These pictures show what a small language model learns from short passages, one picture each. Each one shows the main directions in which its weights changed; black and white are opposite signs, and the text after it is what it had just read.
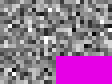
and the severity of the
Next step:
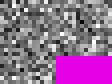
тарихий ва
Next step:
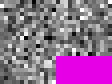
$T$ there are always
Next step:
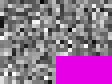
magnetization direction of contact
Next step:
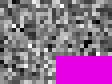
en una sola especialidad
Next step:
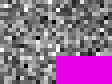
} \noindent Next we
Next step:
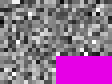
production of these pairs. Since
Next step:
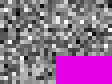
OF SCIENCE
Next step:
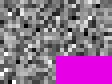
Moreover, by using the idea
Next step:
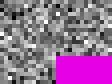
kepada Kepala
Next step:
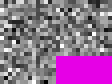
(in the environmental management
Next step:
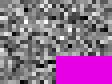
\add{However, Figure
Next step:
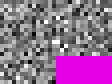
such as C++ or
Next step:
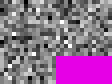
e a construção da
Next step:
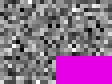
favors the sc structure significantly
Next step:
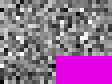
modulator), collimating
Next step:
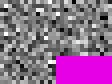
\partial \mu}{\partial
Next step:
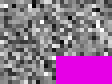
\nu_\alpha =
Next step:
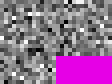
of computing spatial derivatives of
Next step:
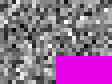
but instead predict the mass
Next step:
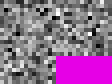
Adabiyotlarda mazkur
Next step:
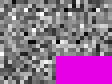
evolución humana.
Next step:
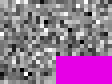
ishlangan – T.:
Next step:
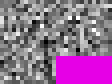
ground state, the phase shift
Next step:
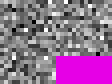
do direito subjetivo
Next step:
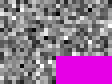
ichki ishlar bosh
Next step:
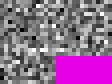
two weeks at a
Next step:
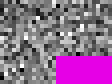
dans une même
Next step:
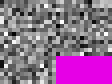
sababli, o'qituvchilar
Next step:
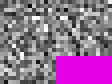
also increase the efficiency of the
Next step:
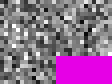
2-3 марта
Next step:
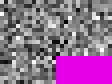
for A-A collisions
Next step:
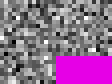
meantime, starts processing
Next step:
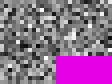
process is dominated by
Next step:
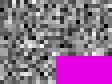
- сочетание
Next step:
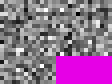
Bu pul, shuningdek,
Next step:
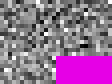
motivation of this Appendix
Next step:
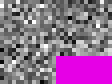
uma corrente de
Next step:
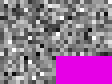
quella rappresentazione deve
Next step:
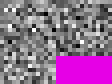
the experiment and measured the
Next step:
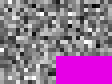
que pasaría a
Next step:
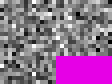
both the bouncing cosmological
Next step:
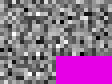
of 0.2 T obtained
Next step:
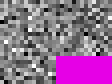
pessoas idosas
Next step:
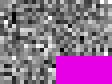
region above(below)
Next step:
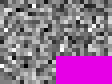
approximation in our system we compare
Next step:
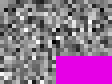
the sign of $\lambda$
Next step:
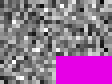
este campo de estudio
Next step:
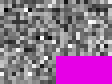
emergence of quantum phase transitions
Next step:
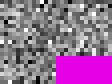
o‘quvchilarning teng
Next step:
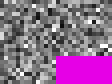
usadas como fontes
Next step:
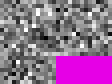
जगत् का
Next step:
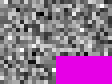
Kumar C.
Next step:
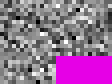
**biossido di
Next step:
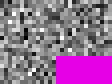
um ato político e
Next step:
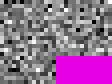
dikunjungi dalam
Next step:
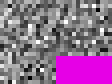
numele proprii
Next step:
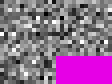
that is, the large scale
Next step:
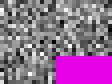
Fulbright Program
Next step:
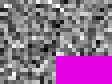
\centering \includegraphics[width
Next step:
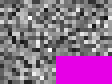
ellipsoid parameters
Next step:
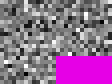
we return to case
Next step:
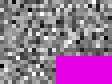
de ansiedade
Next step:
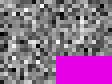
анализ результатов и
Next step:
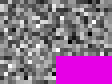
time is spent only for
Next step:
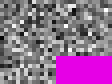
and therefore, in a coherent
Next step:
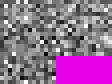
and is transmitted back
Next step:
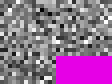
Abu Ali ibn
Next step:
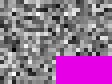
adicional, que
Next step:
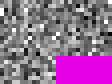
vergüenza al
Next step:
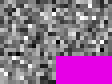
scale on which the potential
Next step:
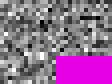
wanted to know and
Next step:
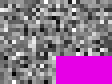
Leicester LE1
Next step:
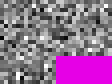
provide a very sensitive test
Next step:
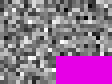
as a consequence of the
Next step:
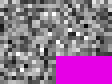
length scale on which the
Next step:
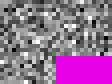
the radiation, or on the
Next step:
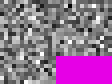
juga. Oh,
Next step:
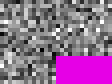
older WDs,
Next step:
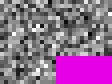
в которых что-то
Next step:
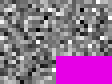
by \begin{align}
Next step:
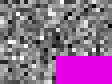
Беларуси //
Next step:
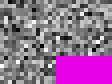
large and unstable in
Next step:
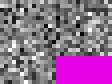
massive particle then takes the form
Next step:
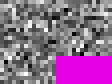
turn to the calculation of
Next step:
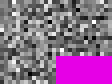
o processo de conceber,
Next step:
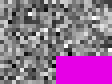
same ROI, as a
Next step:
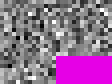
generally ignored a
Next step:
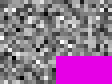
the time of the attack because
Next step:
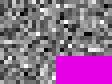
и гармоничного
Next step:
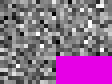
das aprendizagens dos
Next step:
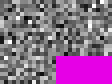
terbiasa dengan
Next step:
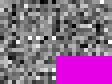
a windowed Fourier
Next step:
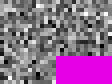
методы Вывод:
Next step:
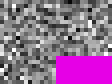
Feynman integrals studied
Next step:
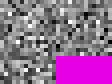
en approfondira
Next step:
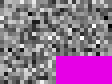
perturbative and gives stable solutions
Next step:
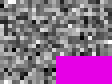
for the QNMs
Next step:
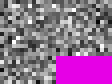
University of Athens,
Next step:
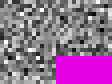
efficiency as a function of cluster
